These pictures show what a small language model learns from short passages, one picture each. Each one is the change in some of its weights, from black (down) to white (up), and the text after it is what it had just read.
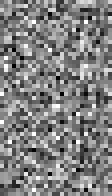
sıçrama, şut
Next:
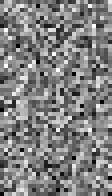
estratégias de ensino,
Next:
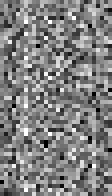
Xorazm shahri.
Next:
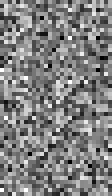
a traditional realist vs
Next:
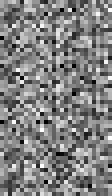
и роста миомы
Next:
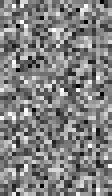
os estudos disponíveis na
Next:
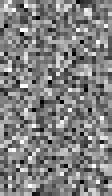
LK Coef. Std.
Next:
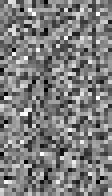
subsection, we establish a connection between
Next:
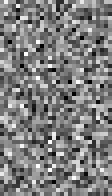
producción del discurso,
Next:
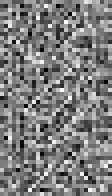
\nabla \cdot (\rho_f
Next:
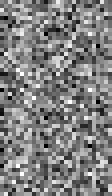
for the asymptotic inclination of this
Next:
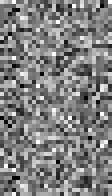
omillar hamda zamonaviy pedagogik
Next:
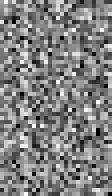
reduzir os impactos
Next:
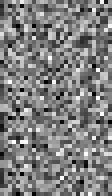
assumption does not imply that this term is
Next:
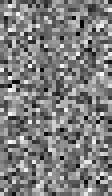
a $d^{\ast}$-space, then
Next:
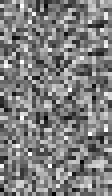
sea ice as a collection of
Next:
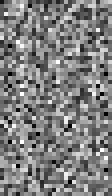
by an initial integration of the system over
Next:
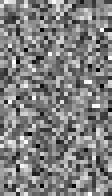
os impactos causados pela ausência de
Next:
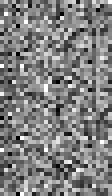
jismoniy madaniyat
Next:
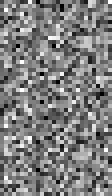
ferestri: o lumină
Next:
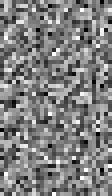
do processo de escrita. 3
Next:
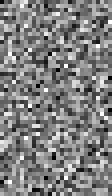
common reaction to the disease.
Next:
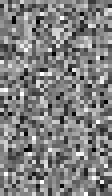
and $6$ DoFs per
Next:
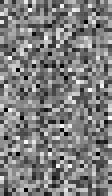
Univ. Press, Cambridge,
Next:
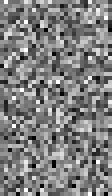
segundo de afinidad o cuando los
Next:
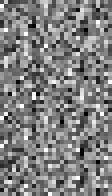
nacional, la estabilidad y el
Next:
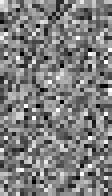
della spesa totale, pari
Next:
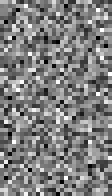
ta'limini milliy hamda
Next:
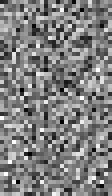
disc and let $X$ be a
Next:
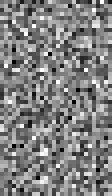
E-Benzin und auf
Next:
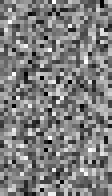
C$ be a closed point which does not
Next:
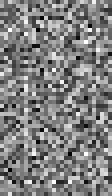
olish haqida. 2.
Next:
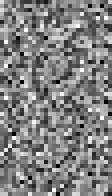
ed ingentissimi danni
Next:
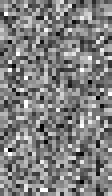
anche dire destinati o
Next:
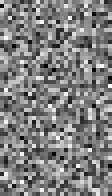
mengetahui efektivitas
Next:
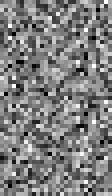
cohomology of $\M_2$ has dimension
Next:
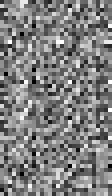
(iii), then the eigenvalues for
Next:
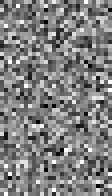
$\cA^\tb$ with
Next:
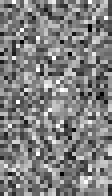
standart o'lchamlar.
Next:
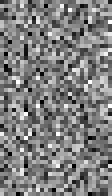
\normalsize We say that the weak solution
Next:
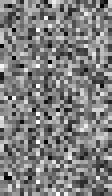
bilan aytganda, mazkur
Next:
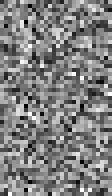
and a Weierstrass equation of the
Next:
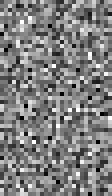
Part II: The Neumann
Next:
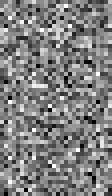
psicologia**, Santa Maria
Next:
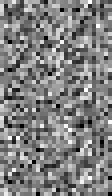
наслідки виконання
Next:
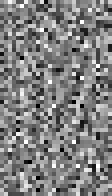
estatales y locales deben
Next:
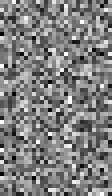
sohalar ham ushbu
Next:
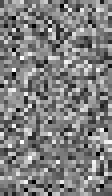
function $F(u)$ as in
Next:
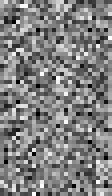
o modo como o defunto-autor
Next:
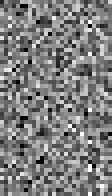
\MM_C K \MM_C
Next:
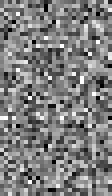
a compact CMC $1$
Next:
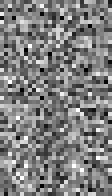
We prove (\ref{otherH0})
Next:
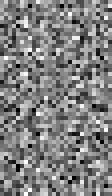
actividad se evalúa tanto por
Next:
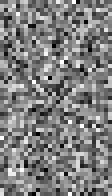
degree $N$). We do this by
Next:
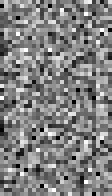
respondentes mostraram-se
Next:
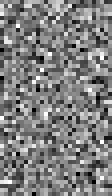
–que se huele- las
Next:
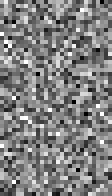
de cuidados. O objetivo da
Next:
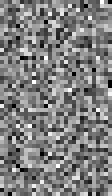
7-aprelda namoyish
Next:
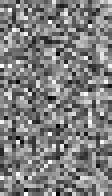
tug'iladi, lekin hamma
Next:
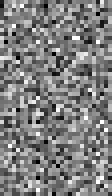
optimism and expressing emotions were
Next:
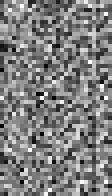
of the matrix. Four edges can be
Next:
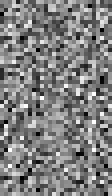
each state $s$ which minimizes
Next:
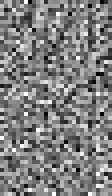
on $k,t$, then
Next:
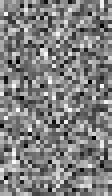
2) максимальной
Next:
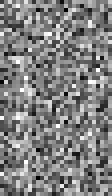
\] and from this the statement of the lemma
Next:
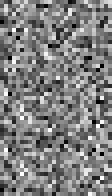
numbers of prime factors of $n$
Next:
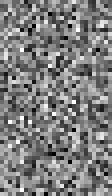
coadjointe d'un groupe de
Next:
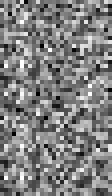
a été effectué sur le
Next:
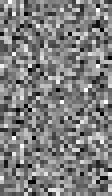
se poursuivrait de
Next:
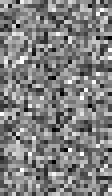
cost for each subsystem $i$,
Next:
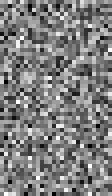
Bell based Apostol type polynomials
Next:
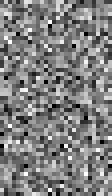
Filosofia (USP).
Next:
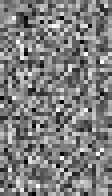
AdW$ by Lemma 9. Thus by
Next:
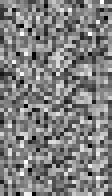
at establishing or renewing direct
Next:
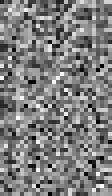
of $u_i$ by
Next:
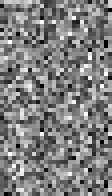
ambiente. As atividades são
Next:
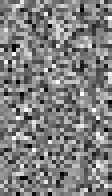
reduzem o risco sistemático
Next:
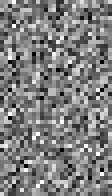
small constant~$\mu$, then, as
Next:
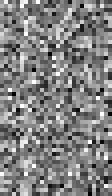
Corpus based teaching Uzbek as
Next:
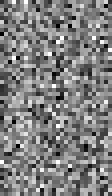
continuous semimartingales with values in
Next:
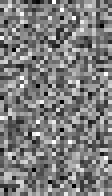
non-increasing, or
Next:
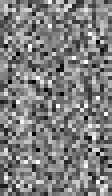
number of the matrix and is controlled by
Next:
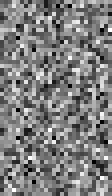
important limits of mathematical analysis such that
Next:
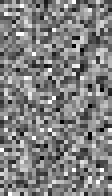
a layout of 36
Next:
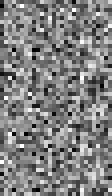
is a crucially important property of an
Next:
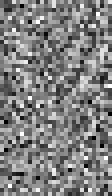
a pair of inverse relations if and only if
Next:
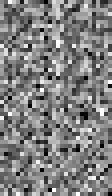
многообразия, они
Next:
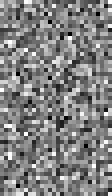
практики в госпитальных
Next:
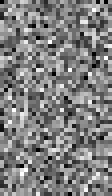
developed by the Brazilian
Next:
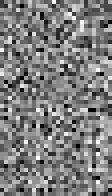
\KET {\xi} \circ
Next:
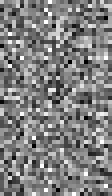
$\jacobian > 0$, it is
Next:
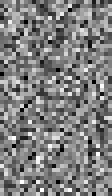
conjugacy class $D$, then
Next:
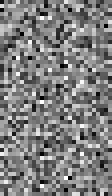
all $i<n$. Two paths
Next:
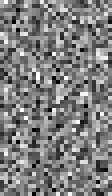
sobre la infancia. En la primera
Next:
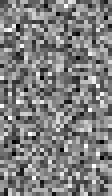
provide explicit estimates. [10] \ And
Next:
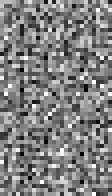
общине. Быть
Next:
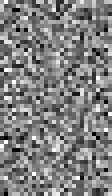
lo general, involucra la
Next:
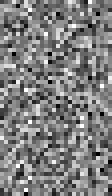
& Fransisca, M.
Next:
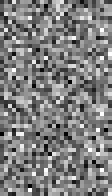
is a fiber preserving diffeomorphism of
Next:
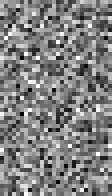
tasviriy san’atda
